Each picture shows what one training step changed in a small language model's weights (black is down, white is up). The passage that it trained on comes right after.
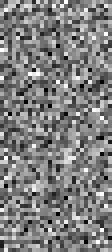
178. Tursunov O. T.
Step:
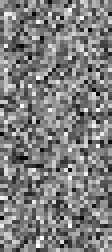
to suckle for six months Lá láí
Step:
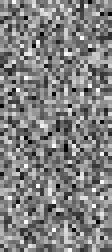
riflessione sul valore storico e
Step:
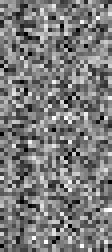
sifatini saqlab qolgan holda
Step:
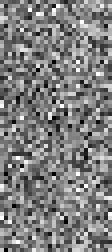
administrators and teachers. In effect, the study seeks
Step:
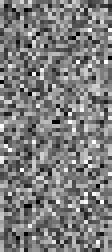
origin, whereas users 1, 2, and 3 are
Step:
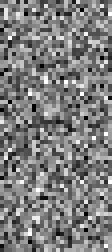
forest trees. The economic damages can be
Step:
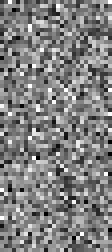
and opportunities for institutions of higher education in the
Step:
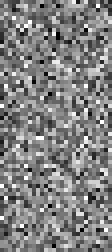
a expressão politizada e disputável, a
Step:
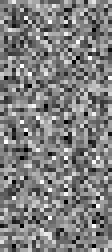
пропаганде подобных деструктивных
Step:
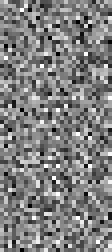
Kabir-ud-Din, *Indian
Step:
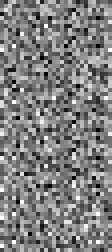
أوافق أوافق بشدة
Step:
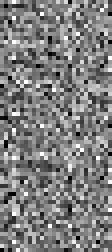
pembelajaran yang berfokus pada
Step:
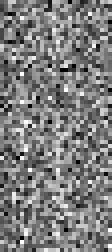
noted earlier, the tradition of studying the
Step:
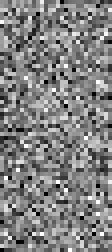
badiiy matn haqidagi munosabati
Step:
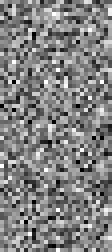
Dayatel'nost' KPSS po
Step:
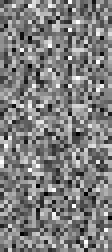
by SLA-MLO, is the measurement
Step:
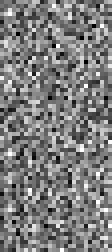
Al ser cuestionados sobre por qué los
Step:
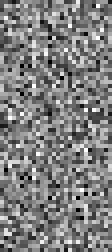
with obesity and 69% PCOS women
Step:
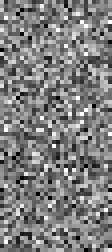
32 saat sürmüştür.
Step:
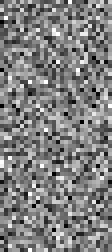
contrast, the EAEU has not addressed human
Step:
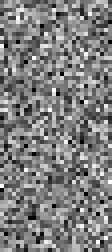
all started in 1896 when the deadly
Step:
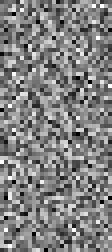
normalized CO₂-eq values against the 2020
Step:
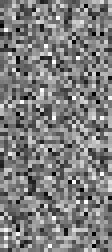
electrical stunning) are preferred
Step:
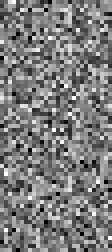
by drawing attention to the involvement of algorithmic
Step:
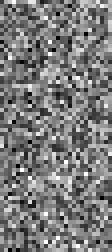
from a regional town into a well-planned
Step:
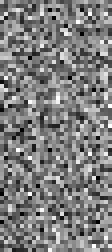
They can happen anywhere along the spine,
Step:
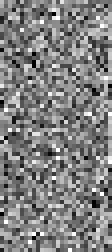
femenino, en combinación con 12
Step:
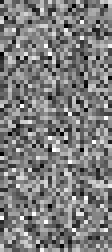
a clearly formulated policy on sports that would
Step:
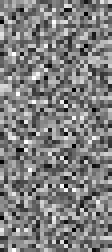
рівень відстеження змін у
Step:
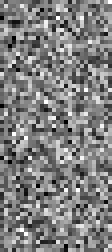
have the opportunity to participate in market rises.
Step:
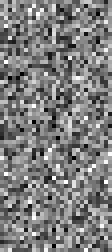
of Lesotho should be aggressive in
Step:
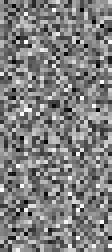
kuantitatif satu dengan aspek
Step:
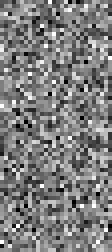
nuclear fission is not globally accepted.
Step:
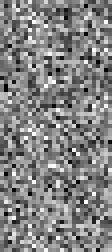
entwickeln sich verschiedene
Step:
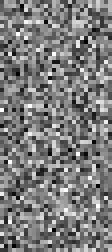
pathways. Some drugs, and many
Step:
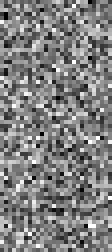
шарқона тарбия масалаларига
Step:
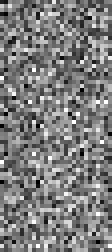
من أفراد العينة
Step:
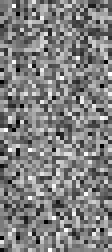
features used in the literature are for short duration
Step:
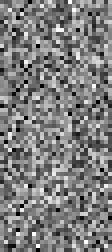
and Deep Learning? *NVIDIA
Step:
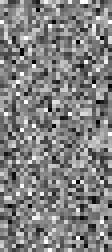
su estructura de gobernanza, la
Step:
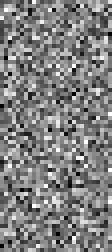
for 5 min at 50°C in a water
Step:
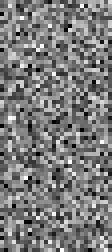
still restricted to just about 25 % of the population
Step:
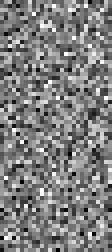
irradia da Constituição sobre toda a
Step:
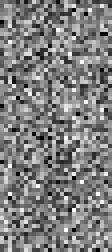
financial analysis should be consistent with the strategic objectives of
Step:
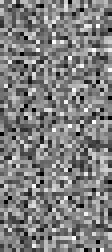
sa pagbibigay ng mas malinaw at
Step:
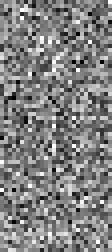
diverse radionuclides and their potential applications in various
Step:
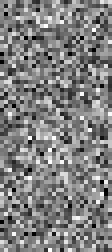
Lhawa has been making audio recordings for over
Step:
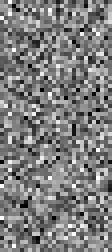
promovendo a aproximação com as
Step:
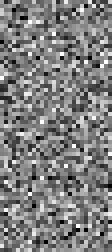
pluralité de déterminations causales pour
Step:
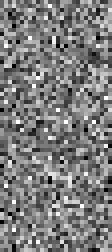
among Architecture students, where decision making while
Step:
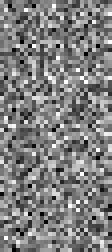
Innovatsion kichik tadbirkorlikni
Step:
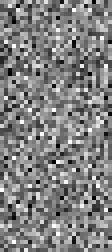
através de levantamento bibliográfico,
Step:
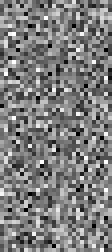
de que a mulher seria frágil e
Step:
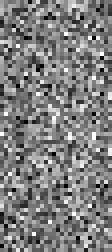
mereka, termasuk mengurangi efek
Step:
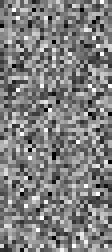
en este síndrome. En un
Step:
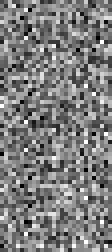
en diferentes oportunidades para que realice los
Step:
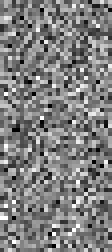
увагу, оскільки воно
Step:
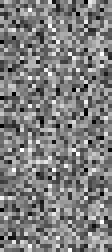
ao objetivo da pesquisa, mencionando,
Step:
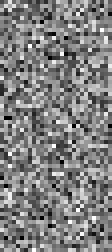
three maize varieties Maize
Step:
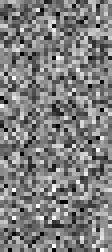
таълимдан кўзлаган мақсади,
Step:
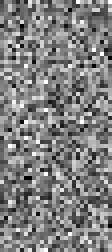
the flora which is normally present in the
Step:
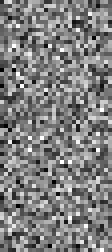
vendors and integrators consider IoT OSS in
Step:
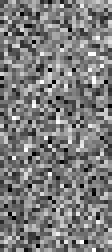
to when talking about the “dangers of
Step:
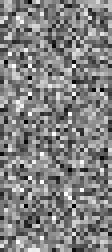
most significant increase is observed in the number of
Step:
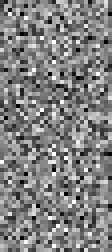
qalamdonlar ham bugungi
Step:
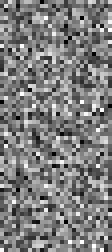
night and looks white or cream.
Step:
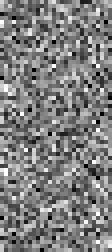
are essential. Conflicts of Interest: The
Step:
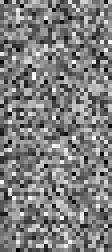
natural classification of the Vespoidea
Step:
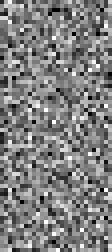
Her research interests include party positions, political
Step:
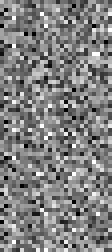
відходів зменшує негативний
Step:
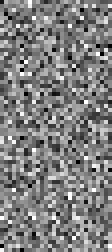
deep in the Rigveda,
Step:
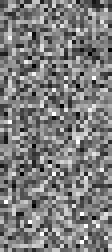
number of nodes increases. [10] proposed a framework called
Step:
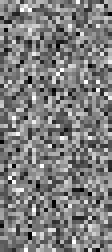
Member (EM) 05. In periods of
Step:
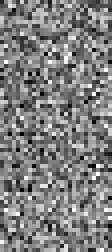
lead to social and political conflict in the region.
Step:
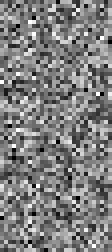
produs Curriculumul ca structură:
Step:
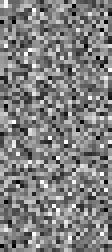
perforin+. In addition, the
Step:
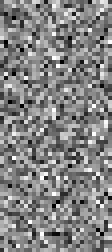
parlamentario (Sirvent, 2008).
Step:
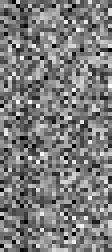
світ, який відповідає
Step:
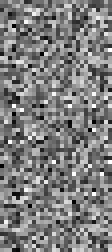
Communication*, vol. 28, no. 6,
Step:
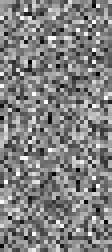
(Londres, Reino Unido) Nº
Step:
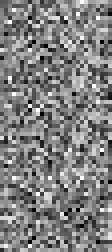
keng qo‘llanilib kelayotgan zamonaviy
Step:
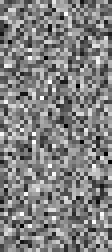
of an 1% methylene blue solution was also added
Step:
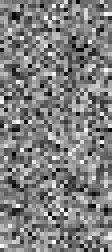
tizimlari. Haydovchiga
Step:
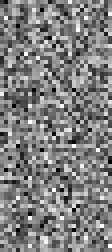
maintain the emotional balance. Many studies also show that
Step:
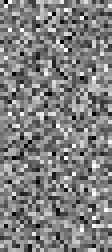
діяльності малих і середніх
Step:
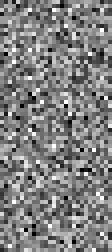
which includes liquid fuel. Essentially,
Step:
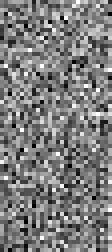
bo'lishi mumkin. Bularning kelib
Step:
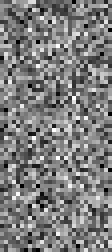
by the human and chosen at random. In
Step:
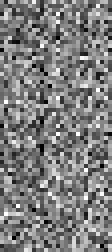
do desenvolvimento da libido, como a oral,
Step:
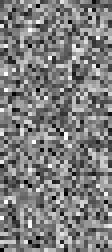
from these, they have poor comprehension and need to
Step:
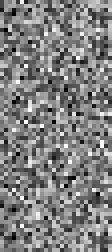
countries in Europe compared with others, such as – France
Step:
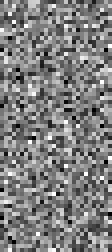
anche nelle notti del 5 al 9 per
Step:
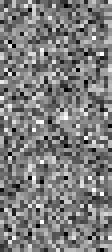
Osiyo va Avstraliyada,
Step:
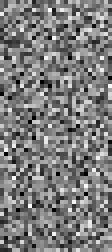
history, inclusion, tolerance,
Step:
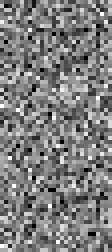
o'rinlari hamda barqaror daromad
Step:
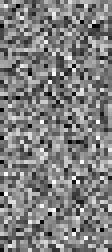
frequency may be considerably higher than that resulting in
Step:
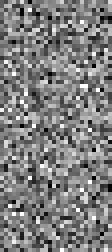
estar nas instituições governamentais tais como
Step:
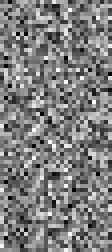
общ. ред. Р. А.
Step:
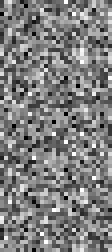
organizational commitment reflects commitment to the employing
